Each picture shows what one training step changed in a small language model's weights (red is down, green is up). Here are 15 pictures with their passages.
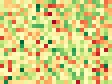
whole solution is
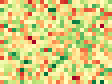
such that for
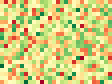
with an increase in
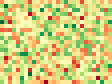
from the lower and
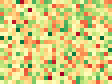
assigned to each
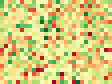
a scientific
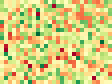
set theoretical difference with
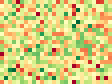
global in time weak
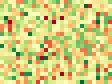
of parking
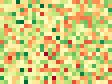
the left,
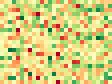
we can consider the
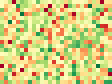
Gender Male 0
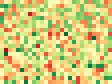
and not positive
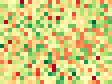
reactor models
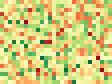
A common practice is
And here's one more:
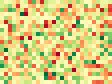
following three cases to
